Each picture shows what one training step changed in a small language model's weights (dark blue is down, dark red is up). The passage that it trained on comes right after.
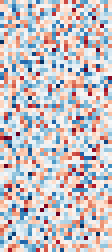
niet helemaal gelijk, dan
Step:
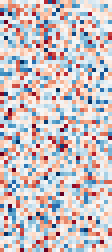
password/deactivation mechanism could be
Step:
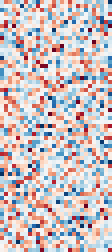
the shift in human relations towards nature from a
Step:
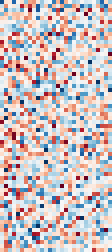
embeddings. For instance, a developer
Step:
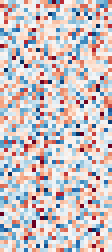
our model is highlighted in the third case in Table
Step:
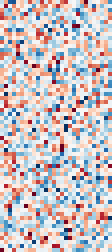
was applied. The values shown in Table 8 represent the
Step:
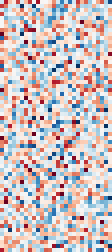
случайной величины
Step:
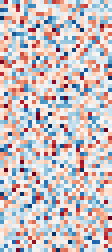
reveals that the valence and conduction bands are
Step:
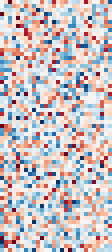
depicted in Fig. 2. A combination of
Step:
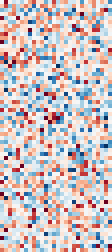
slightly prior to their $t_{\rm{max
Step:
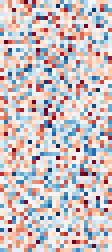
the energy difference $\delta E(\lambda) =
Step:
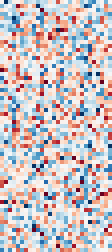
are made to map ANN layers and neurons onto
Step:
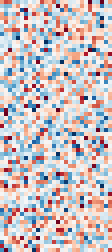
de Rondônia, Acre,
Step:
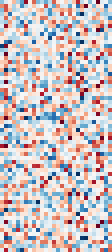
ніби шукаючи
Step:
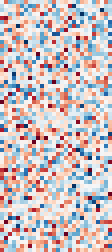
output is a machine-readable representation of the input
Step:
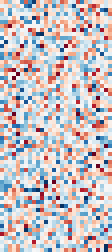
Jataí, GO, Brasil.
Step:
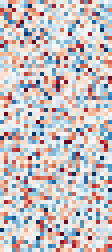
Agri-tourism is specifically defined by
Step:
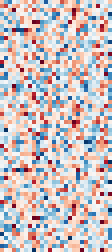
освіти. Освіта
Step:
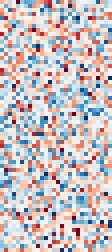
Pinho et al[13] Imperial
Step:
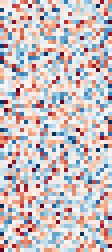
interband transitions, which qualitatively agree with
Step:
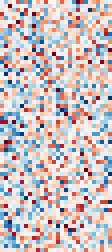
du Conseil scientifique (CS)
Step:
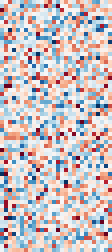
melakukan kegiatan yang
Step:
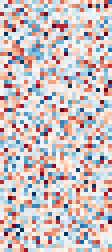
изменения в стиле жизни.
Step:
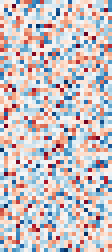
deviate from a Keplerian flow very far
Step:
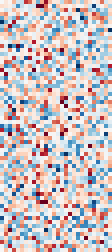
do mundo, mas também torna-se
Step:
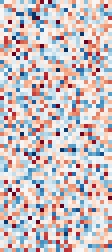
como en el de sus estudiantes. Su
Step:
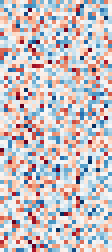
and machine learning-assisted communications.
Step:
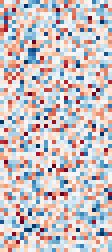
erori de diagnostic, organizatorice,
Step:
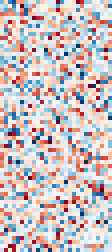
funksiyasi qo'llandi:
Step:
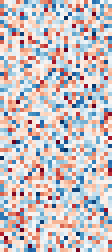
considered as raw materials for the other industries.
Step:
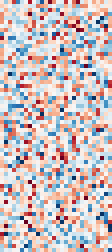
psixologik yondashuvlar asosida
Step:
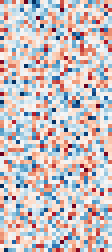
\subsection{Risk Exposure for
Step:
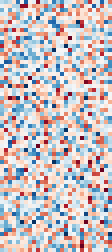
named Beyköy 2.
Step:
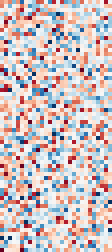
layer of CNN models performed when trained on the
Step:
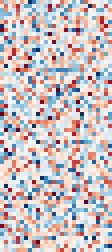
force network, and vibrational properties. The analysis
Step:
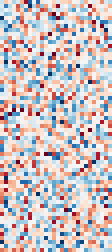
system to adjust the temperature of cooling water for that
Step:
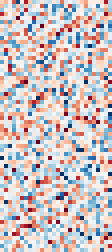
tail group region. This tail swelling leads to a
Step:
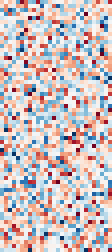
molini boqib, shamollar
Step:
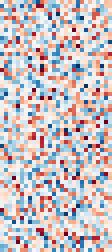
homens e mulheres de mesma
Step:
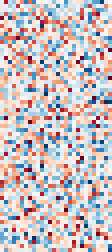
erasure-excision leads to a
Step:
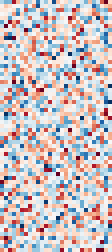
supposés conforter l'accès
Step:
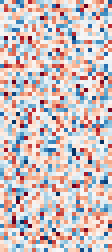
маєтків додалася
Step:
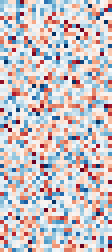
complexo sigilo ritualístico
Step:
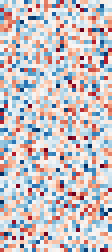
DB di 34 provinsi di Indonesia
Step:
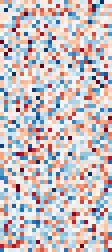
in bulk perovskite must be computed as the
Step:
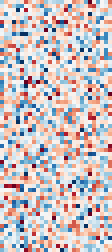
et al., 2017). Com a modernização e
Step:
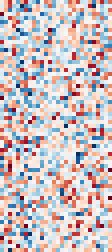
da função e da estética,
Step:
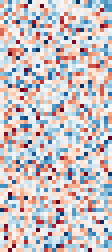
TFR, while the UFR measures the
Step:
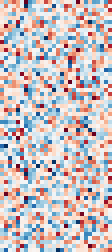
i zastosowanie prawa
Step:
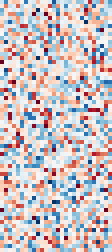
the stevia we use contains mineral
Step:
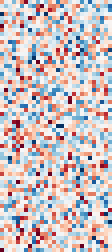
approach of ensuring superior quality, on
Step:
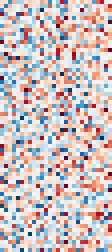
READINESS FOR A
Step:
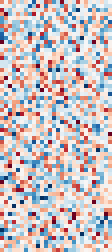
of very cold dust, still in the frame
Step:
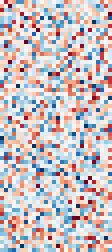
menjadi TiO₂ rutil
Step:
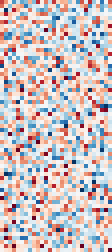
parameter controls the stiffness of the
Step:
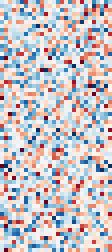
prakticky celá potreba
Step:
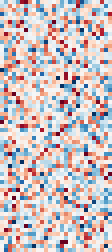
soluções, entretanto, também são
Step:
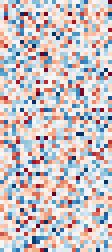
misappropriation Organizational culture is an
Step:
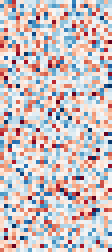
could be checked in the flat space limit against the
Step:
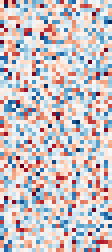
middle (in bold if >1M).
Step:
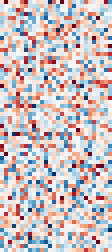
sludge biological reactor (AS) and
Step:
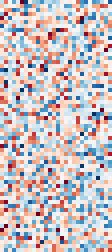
are also distributed in a scale-free manner at
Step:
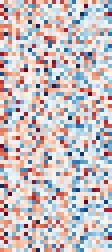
We also expect it to be valid for our
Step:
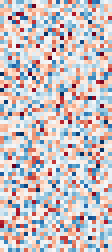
in het algemeen dus maatregelen
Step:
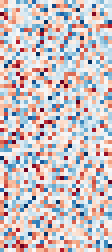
brown dwarf is 1 Gyr
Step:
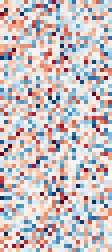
in the line are now accounted for by the terms
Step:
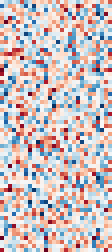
as the typical optical field interacting with atomical system
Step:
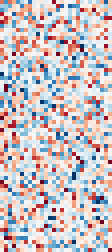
critical determinant of blood viscosity is the
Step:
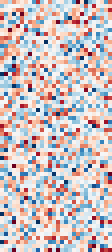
ratios are not that smooth and monotically decreasing
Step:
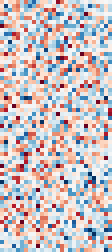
credit to the author of the source of information
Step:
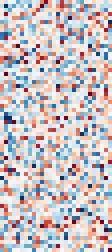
Women in Tertiary Care Hospital
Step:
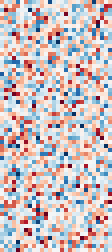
with what expected.** The test demonstrates the
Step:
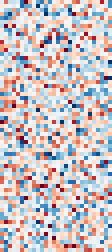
invariant under the mentioned transformation. Therefore, for
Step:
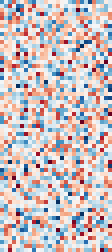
against *B. cereus*. Fig.
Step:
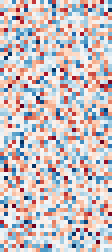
4. *Biological evolution consists in the
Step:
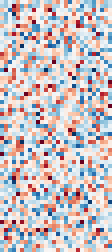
today to minimize the impact of the ongoing
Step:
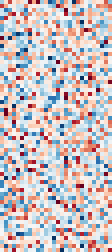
tili va uni o‘qitish
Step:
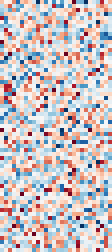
et al. Sentimentos expressos por
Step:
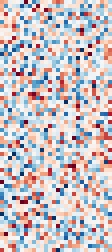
jumps to escape local minima.
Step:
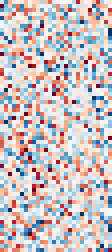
approximated by the stable matching from truthful
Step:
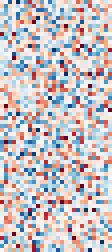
the exocyclic double bond or the
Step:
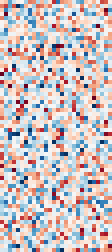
& sensitivity/\num{e-8} \\
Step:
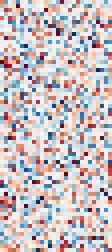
*Journal of Roman Studies*.
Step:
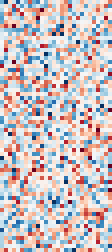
personal hygiene in the intervention group and the
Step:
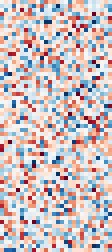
Stone, 1983) \begin{equation}
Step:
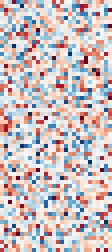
Мочерний С. Економічні
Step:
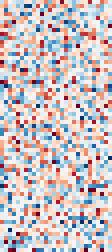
$S$ the initial fraction of sites that are
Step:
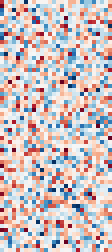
a set of $k_s$ code symbols
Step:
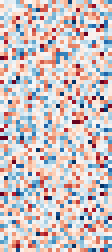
порушує норми
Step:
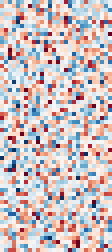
ORCA calculations, we employed GRID 5
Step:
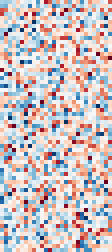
tahlil bo'yicha 6 xil tahlilni
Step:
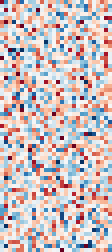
of Physics and Astronomy, Johns
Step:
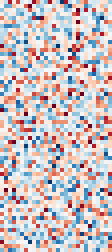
the seventy-four manuscripts
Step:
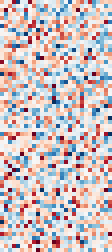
forming at it any useful acquaintance.
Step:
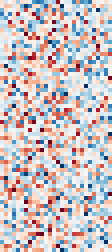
samples, across the whole lifetime range.
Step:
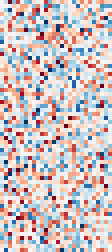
one could mark on how they felt about each
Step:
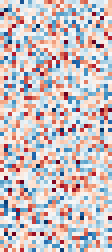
need not stop after a few reads, but
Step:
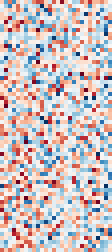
electronics developed with resource efficient printing route
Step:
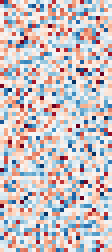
trade-off between computational effort and accuracy.
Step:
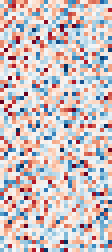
of additional significant patterns characterizing the editing site.
